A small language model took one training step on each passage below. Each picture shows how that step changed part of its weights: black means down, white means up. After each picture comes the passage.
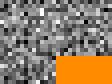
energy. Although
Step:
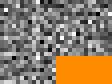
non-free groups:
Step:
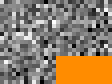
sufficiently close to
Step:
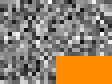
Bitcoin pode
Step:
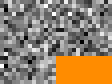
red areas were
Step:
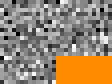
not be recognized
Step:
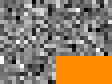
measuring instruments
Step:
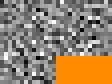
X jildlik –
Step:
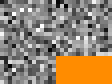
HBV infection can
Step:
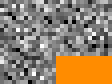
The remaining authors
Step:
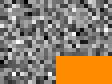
obtained, dependent and independent
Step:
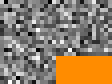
Abstract: the article
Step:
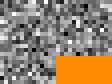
kelas VIII
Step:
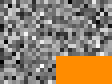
expressed in the
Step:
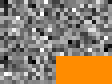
coincides with the
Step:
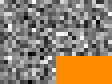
um produto
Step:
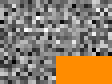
the mesh points and
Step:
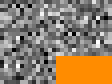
alimento ya que las
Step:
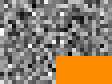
proposed filtering
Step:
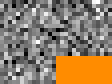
this study finding generally
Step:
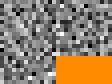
and projectivity for
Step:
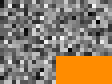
dengan implikasi
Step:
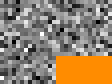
by an homomorphism of
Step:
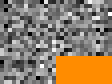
have the reserves or
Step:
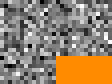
design; - It is not
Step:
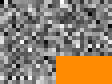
ilmiy asosli,
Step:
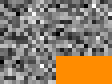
building and the
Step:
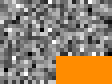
Let $\Delta_d
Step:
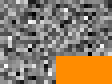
of different pandemic
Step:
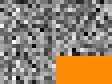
esa perspectiva,
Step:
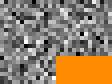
significant. (A)
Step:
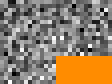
the biomarker
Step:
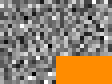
1 (float for
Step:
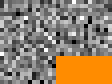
crawlers -
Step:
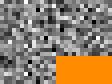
0$, and $\varphi$
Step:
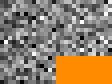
incident field.
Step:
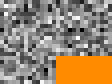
end of 12 weeks
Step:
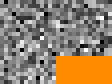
imply (A) or
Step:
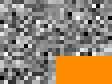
bir marta xam,
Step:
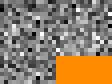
key technical condition of the
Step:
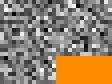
roots of unity]{}
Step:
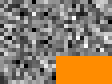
Pobedy St.,
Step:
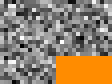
an apparatus used
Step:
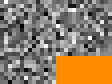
serviços e,
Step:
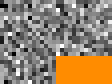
we are denoting the image
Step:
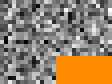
student freedom,
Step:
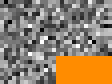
energy that is just greater
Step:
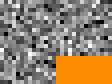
is already a family
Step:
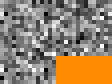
(XGC) is
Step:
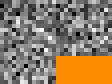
Kellerer's Theorem
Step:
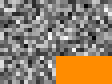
an evolutionary change in
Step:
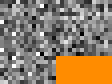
days. At age
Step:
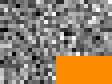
teaching to medical
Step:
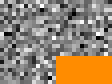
on graph $G$. The
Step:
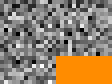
characteristic data the present study
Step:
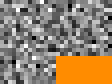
$\alpha_\infty$ from
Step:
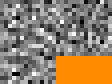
Two characters
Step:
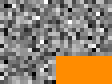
from $S$ is
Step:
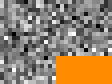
those of climate change
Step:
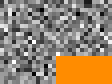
cultivars were used
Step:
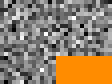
tipos penales
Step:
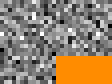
for members of the
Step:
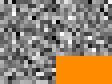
have any activity that require
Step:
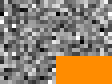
padre aveva
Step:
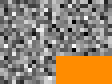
While I will
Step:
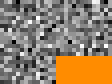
the number of corrector
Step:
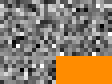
se orientarán los
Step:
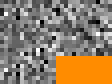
los préstamos
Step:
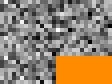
has non nontrivial
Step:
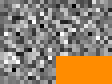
that the roles of
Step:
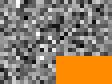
emotional health.
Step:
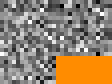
call any $f
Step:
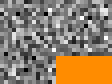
constant thresholding.
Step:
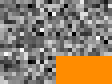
or the opposite with
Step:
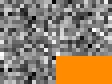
castanha de
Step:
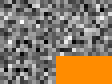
subjects. So, if
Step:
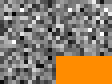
capacity. This
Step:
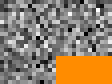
handle them together
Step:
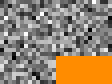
formula is expressed as
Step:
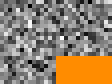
переменных, так
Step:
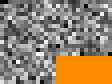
introducing artificial
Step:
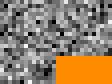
\end{align*} and
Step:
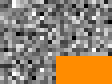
\eeq In the region
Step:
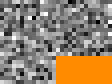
actual sede del
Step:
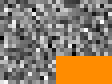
fue prácticamente
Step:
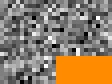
quem os/as
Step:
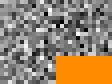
above 380 K. This
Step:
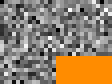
capital costs to
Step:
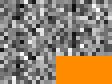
with Or Without
